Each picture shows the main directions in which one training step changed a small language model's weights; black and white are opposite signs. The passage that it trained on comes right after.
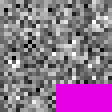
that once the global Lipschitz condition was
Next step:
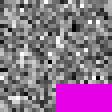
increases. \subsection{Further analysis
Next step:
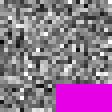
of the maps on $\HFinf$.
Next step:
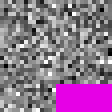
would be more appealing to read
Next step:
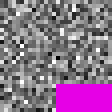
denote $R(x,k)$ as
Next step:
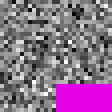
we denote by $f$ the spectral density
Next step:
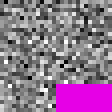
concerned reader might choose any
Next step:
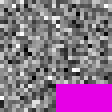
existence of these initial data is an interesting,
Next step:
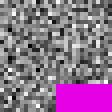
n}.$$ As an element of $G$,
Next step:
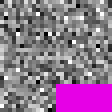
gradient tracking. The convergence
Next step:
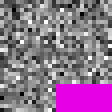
equivariant. This issue
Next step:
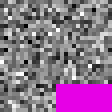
$\mathcal{K}$ be a class of
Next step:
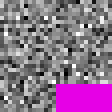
FE approaches combined with finite
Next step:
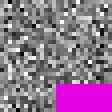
\end{itemize} Note however that
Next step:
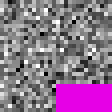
$C$, starting from two
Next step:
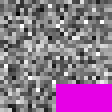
over $\Qbar_p$, and the
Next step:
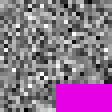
and is an ellipsoid. We can
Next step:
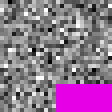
$X$ is defined as the closed linear
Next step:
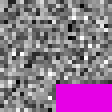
any $\delta <\delta_0$
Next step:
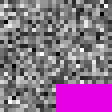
\cite{Lim} (or see
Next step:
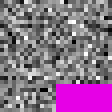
group $\pi$ with a homomorphism of
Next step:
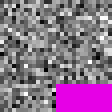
still convex. \par According to
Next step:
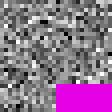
inference. We also checked the
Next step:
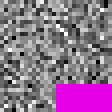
second possibility above is excluded and
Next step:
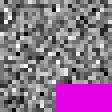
& \\ \end{matrix}
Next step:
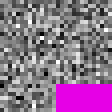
and the isotropic source term
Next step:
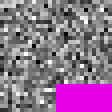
an OLS-triple.}
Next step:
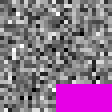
toolbox of Gaussian Processes in
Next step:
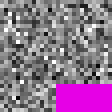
La démonstration se fait
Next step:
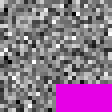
this point results about wavelength
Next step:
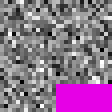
leaf $L$, then $\mathscr
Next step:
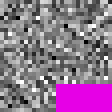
at least $2^n \times
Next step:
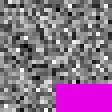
\end{equation} Hence, as a
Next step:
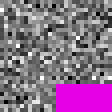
in the code. Higher order
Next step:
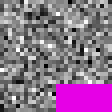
into characteristic $2$. The goal of
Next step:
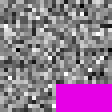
the matrix obtained by dividing the first
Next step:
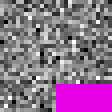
for $\Phi$ reduce to the equations
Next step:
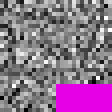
set of points $P$ in
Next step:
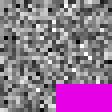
that of a Brownian motion.
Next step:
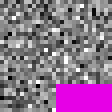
then~$f^*$ fails to be
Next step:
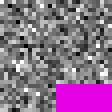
Y$ be Hilbert spaces. We denote the
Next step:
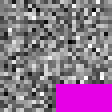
we can create a chain $B
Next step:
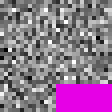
tournament on $n$ vertices
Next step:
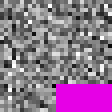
can be written as $f(x)
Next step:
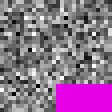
projective space, let ${\cal F}$ and
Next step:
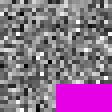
root label of $t$ is
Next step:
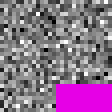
useful device in the computational study of
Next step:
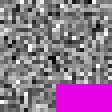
evolution of the BKSs for
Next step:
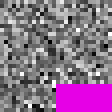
refinement strategy. Errors
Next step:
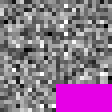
for any $1\leq i \leq
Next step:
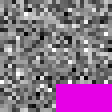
with one marked corner, and
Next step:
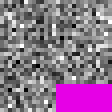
important sets of semigroup varieties such as
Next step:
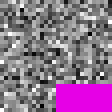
$\harmas$ as above.
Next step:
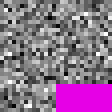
But in order to do so, we need
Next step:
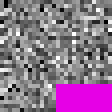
a \emph{generally}
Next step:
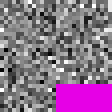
implies that one of these functions is a lower
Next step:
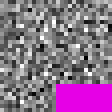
it is imperative to study the error
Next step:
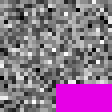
\eqref{eq:s1} and
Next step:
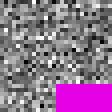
\setminus V(T)| \le
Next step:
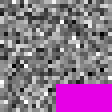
of roots of unity introduced by
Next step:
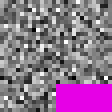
the key to solving the conjecture
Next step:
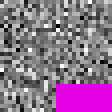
numbers under type I and type II deformations
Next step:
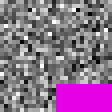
the two point BVPs
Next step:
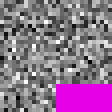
Goldie torsion theories
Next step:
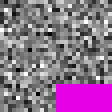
& \text{if } 3\theta
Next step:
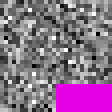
on each SM, the performance
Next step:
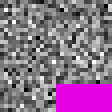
Then $$ P_\D A P_\D
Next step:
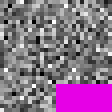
given any finitely additive measure
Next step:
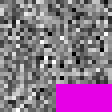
in which a perfectly
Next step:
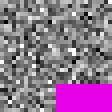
a projective approximation when $\calm_*$
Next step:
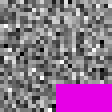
the string representation $M(\omega)$
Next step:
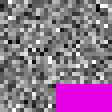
$\rho^{(k)}$ denotes the
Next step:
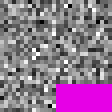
shows the contour plot of the
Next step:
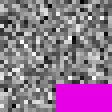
1/m$. Write
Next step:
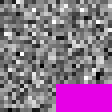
according to the characters
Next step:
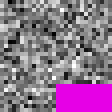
\prf We keep the notation
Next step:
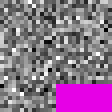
implies that $A$ generates an analytic
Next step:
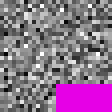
and fields on $\Xi$), whereas
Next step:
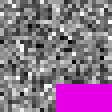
$q^2$-lattice generated by
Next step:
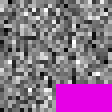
$x\geq0$. Consequently
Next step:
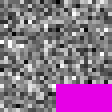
system (\ref{abse}) is
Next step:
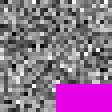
bases using tensor products is due to
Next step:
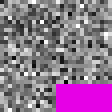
trajectories (middle), and
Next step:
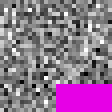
an alternative to capture multiple
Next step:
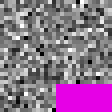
cohomology of $M$. \endproof
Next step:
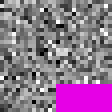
circle of pseudo-arcs, we
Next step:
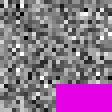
positive constant independent of $u$. Using inequalities
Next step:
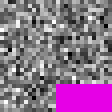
the spike locations
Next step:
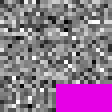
representation \[ h(\Pi_X,
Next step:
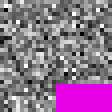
In fact the gamma-function
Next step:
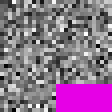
are of the form (1) from Proposition
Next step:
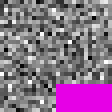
A point $z\in bM'$
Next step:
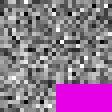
associated $C^*$ algebras, see for example
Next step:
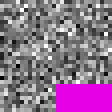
\times k}$ and $y_i
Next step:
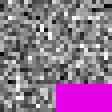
$\omega\st = -\im
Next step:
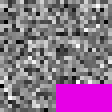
any case, our result reduces the problem
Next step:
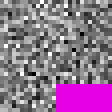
eigenvalue forms are reachable from
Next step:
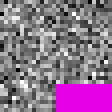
odd, then the corresponding torus knot
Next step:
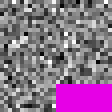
of the family $\{\psi_\lambda\}$ and
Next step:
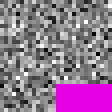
introducing more linear approximations
